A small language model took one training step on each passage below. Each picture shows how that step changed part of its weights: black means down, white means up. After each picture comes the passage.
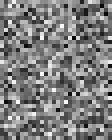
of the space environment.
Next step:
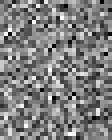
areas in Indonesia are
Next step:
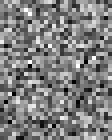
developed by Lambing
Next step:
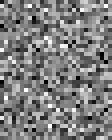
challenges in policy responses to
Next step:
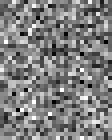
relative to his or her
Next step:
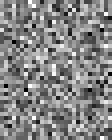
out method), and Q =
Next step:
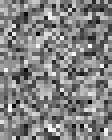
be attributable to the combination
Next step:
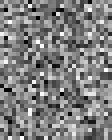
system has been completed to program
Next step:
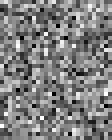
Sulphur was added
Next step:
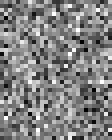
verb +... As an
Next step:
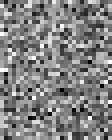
of hours for ECE reduced
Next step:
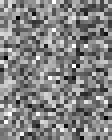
on the theoretical foundations of
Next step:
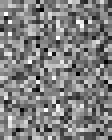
services that cater to the
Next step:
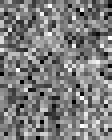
lipid peroxidation
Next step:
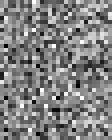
no concurrent access is
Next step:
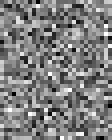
using longifolene
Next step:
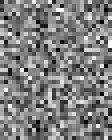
is difficult to access on a
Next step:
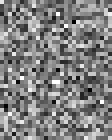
for women. Men and
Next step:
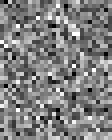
¹ Methods Measured concentrations
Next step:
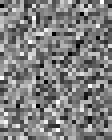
to incorporate newborn
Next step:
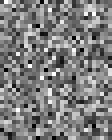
reported SPS rates of 22%,
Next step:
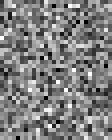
must be taken seriously while
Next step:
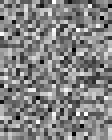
two groups of respondents on the
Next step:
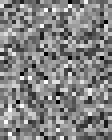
to the eminence of
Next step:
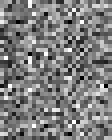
reproductive behavior practices.
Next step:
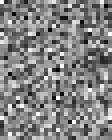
time of treatment, and the
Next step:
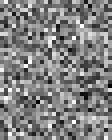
simultaneously in the model. Based
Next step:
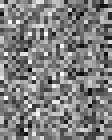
Reducing power of
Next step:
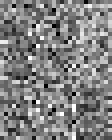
control variables without controls DID
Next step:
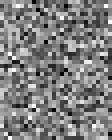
stops the propagation
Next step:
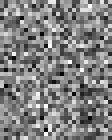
in economics and technical
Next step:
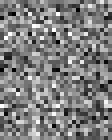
leadership and growing, and also
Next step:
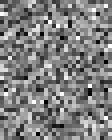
changes such solution to create new
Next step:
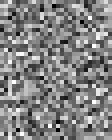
to the instantaneous frequency
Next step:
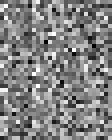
contribution of this study is its
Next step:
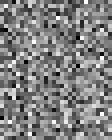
Project Report Civil Engineering –
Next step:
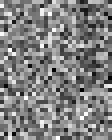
of students in the educational
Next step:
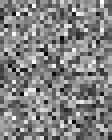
0.05, informing
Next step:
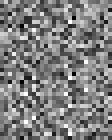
for the titanium
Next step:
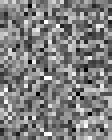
the structure of the economy is
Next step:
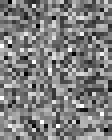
and anaerobic blood
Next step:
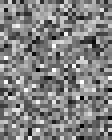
The numbers show a total
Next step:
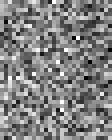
for the best results and the
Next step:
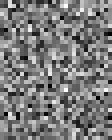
and 91 kgP
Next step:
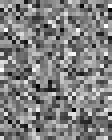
temperature during curing.
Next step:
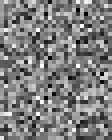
the research project. The proposed
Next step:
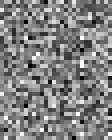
do leaders behave in the
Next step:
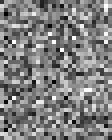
TABLE II Solvent
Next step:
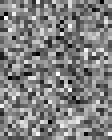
how we view later life,
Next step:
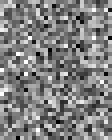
should be designed to identify specific
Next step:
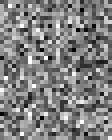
preceding 12 weeks,
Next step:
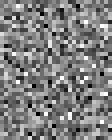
at least 20%. Measures
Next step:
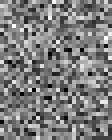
in patients with prostate cancer
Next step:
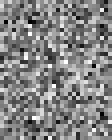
Management of the Total Risk
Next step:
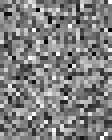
potential interference). This information
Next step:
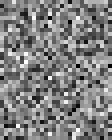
the water sample, wash
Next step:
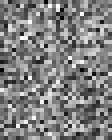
of reading, recreational
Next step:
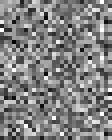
the institution, and how leadership
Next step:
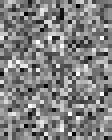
platforms is accelerating the process
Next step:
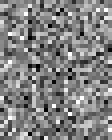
Load shedding
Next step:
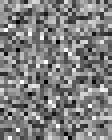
researching history. In doing
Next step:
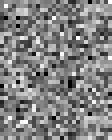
image, like a person's
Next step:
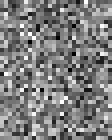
stereoselectivity is
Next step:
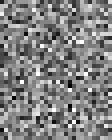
volume method was used in order
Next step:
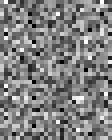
the Department corresponding to the selected
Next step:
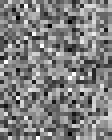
Kishor, P.
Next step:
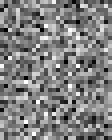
these slow but significant changes in
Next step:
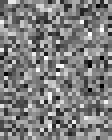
mechanisms and to monitor their
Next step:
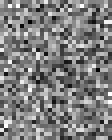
not end with physically
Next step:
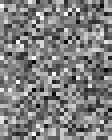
network, deep neural network
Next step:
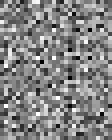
institutions such as the Ministry of
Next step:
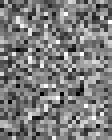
challenging problems. Quantum
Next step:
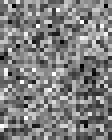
proportional to the concentration
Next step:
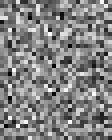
most third section, optimum
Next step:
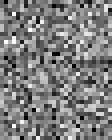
FASnI₃ film
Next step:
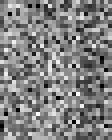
analysis of an article and its
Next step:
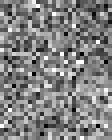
their moisture removed) -
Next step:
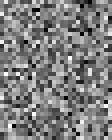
solid wire (anode)
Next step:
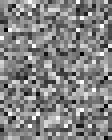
control of this resonance.
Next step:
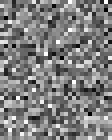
oil, keep at room temperature
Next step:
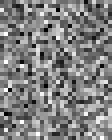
which measures shame and
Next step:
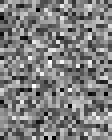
survey was distributed to forest owners
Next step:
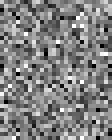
via Zoom and other
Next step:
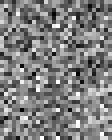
Silicon Phased
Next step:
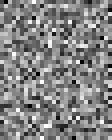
in mean average of heart rate
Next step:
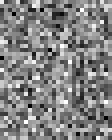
\text{ and the
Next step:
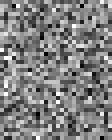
to develop “Knowledge
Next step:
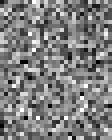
searches contrast with each
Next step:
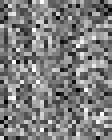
the Soviet Union,
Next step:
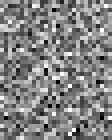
markets and the customers are satisfied
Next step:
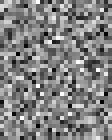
communication techniques could be found in
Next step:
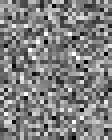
when working in Europe, see
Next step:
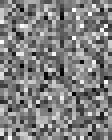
mitigate the risks associated with
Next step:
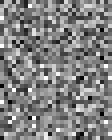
Management Method (BMM),
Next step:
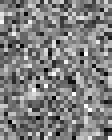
than 20% and polymerisation
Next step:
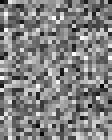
intentional parenting in child
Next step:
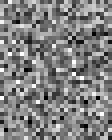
their motion a local damping torque
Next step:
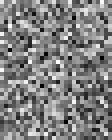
fibrosis and the stability
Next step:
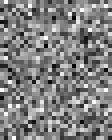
in favor of capital.
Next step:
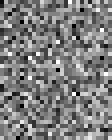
– review & editing;
